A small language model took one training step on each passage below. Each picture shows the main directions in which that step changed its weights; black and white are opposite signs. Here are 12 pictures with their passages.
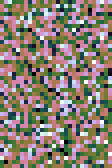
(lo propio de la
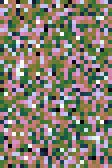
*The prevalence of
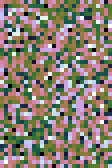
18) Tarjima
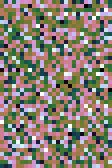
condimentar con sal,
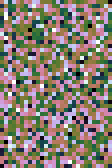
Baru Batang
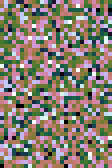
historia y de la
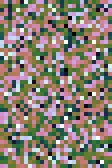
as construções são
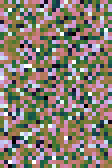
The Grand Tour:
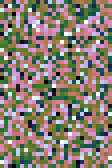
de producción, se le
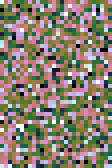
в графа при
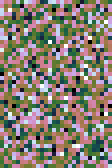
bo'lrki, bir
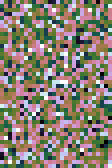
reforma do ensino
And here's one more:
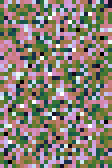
mais flexível.
